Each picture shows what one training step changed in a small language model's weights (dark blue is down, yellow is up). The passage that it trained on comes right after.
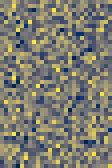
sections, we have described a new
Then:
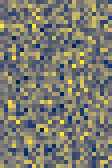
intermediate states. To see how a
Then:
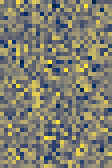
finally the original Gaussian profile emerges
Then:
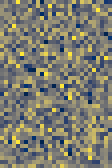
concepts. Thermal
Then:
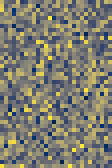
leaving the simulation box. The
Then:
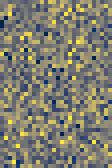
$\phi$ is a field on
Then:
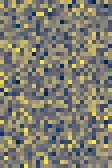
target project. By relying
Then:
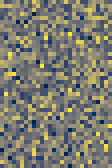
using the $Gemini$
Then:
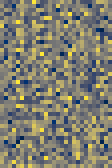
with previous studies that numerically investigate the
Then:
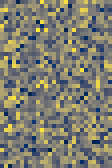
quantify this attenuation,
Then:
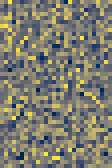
classes under $\psb$, and
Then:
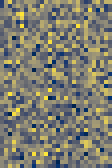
fair comparison between theory and
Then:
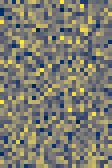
each chain. In turn, each
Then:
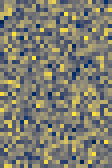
it is not difficult to show that
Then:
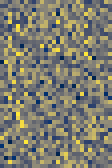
batch size was set to
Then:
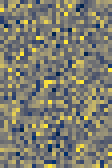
along the x-axis and
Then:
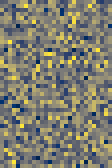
should check that the fluid reaches a
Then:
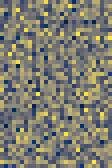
Damping Channel} Let
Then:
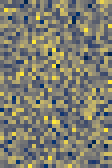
parameters will likely differ from those considered
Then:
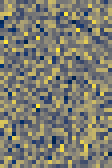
in part because it is computationally
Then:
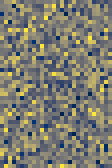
or lack independent verification of the
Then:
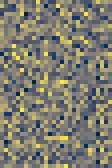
These statistics provide a summary of the
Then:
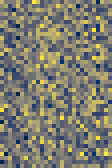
Cologne Congress,
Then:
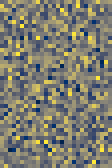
with correct answers to the questions
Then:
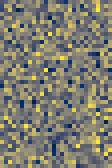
\bibinfo {author} {\bibfnamefont
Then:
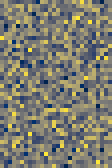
of the conductivity, we model the
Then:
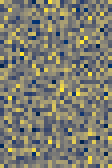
\rightarrow N+K$ can
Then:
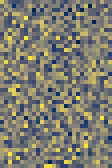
all $\gamma$ values for the
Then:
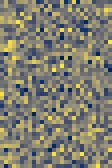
In this fashion, we
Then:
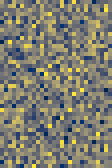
superconducting properties. The structural properties of
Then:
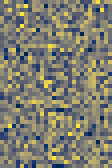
the practical implementation of such states is
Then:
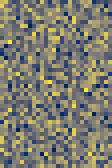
the conductivity is strongly dependent on the
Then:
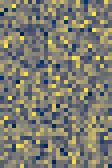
over time can be challenging,
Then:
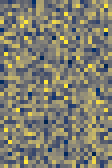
rod with periodically modulated
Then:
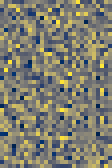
the description of the electronic structure.
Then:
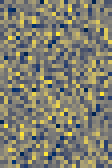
the beginning of sixties with
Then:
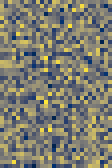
by example. The events of
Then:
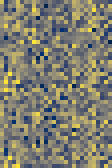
then simply be written as an
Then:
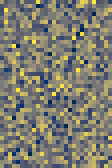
has a {\em peak} whose
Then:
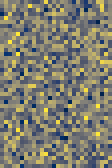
and their matching to parton
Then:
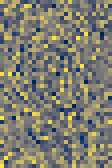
symmetry on 2-dimensional commutative
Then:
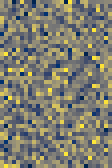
following (a mathematically more
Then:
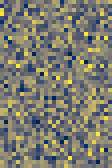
its lower sintering temperature.
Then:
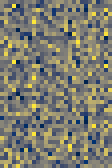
(from left to right,
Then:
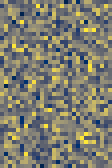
the shortened nesting
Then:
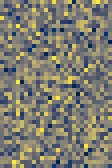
these lifetime formulas are extended to
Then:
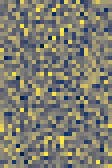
those of the unmasked
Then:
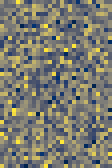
imaginary part represents either loss or
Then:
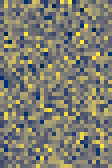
the cusp-like behavior
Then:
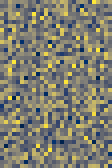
is evident from the density of
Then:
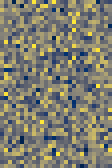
cannot reach that resolution due to the
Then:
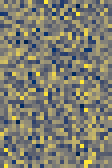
D$ such that all derivatives
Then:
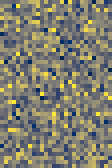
multiplications are performed using the
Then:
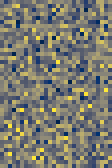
source to a measurement device without external
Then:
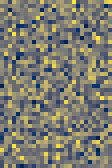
from \ref{rie}
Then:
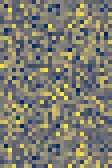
of a patch of the
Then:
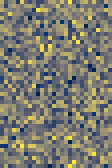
simulation without (with) driving fluctuations
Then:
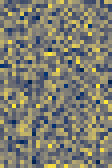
evidence that the Eikonal
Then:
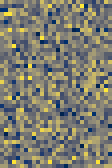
Model uncertainty is quantified using absolute
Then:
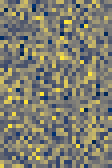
hole entropy see also Jacobson
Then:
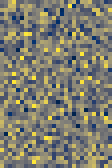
determine if the bound-bound and
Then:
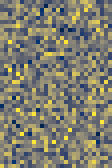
is taken to be the Fourier transform
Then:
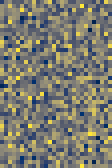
\maketitle \begin{abstract}
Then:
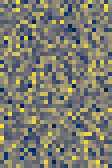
corresponding to $l=1$
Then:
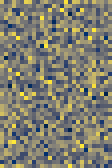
the SM expectation. The energy distribution
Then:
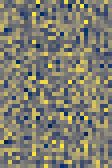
for a single vortex at the origin
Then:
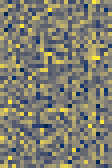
the straight path of the linear
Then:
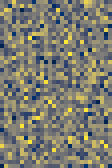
particles in $L_2$,
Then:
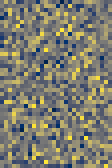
factor and has to be calculated
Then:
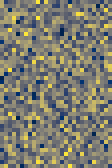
$n$ steps: this is
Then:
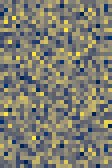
reranker, score fusion,
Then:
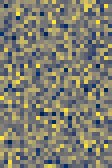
method to locate the critical
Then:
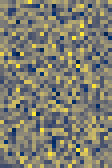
reduced similarity. Furthermore, both our
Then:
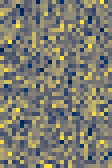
also shown in the same figure is
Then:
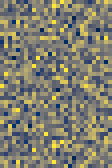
has not received new modules since
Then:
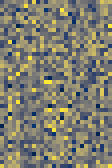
can check the influence of the particle
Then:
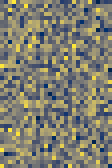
do not give any hint of
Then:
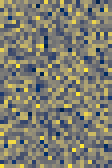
ensemble of random samples. The latter
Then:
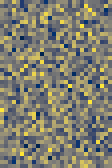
just ${\cal A}$ in our
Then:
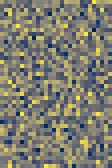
According to the generalized second law of
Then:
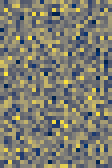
moving ahead and independent of the
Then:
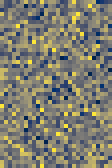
LRI will also be effective for
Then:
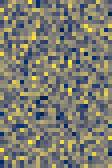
option [height=...]
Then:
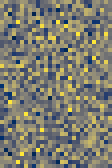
argument says that inner horizon of
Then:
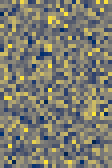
than for virtual crystals,
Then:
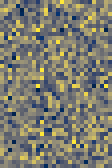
metal, have been shown by
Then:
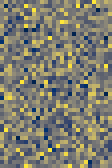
50\% dropout. In
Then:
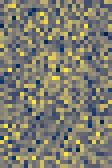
size. Their possible role is
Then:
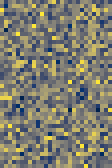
au after the formation of
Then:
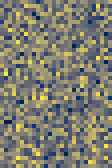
decent life and comprehensive
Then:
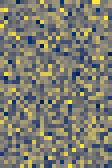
the logical subspace. We quantify
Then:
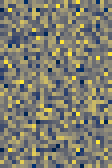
the hybrid GGA functionals
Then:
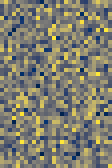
model also admits the
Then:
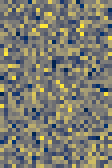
\keywords{ISM: jets
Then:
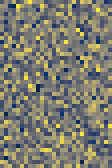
on the conjectured dual
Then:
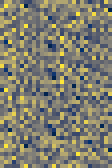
& set I & set II \\
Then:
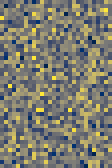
segment corresponds to a strut with
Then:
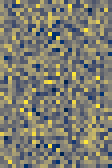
fields at small scales or the two
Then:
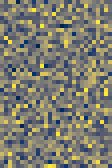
reported that the interface of two band
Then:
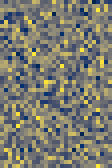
fluorine) to the
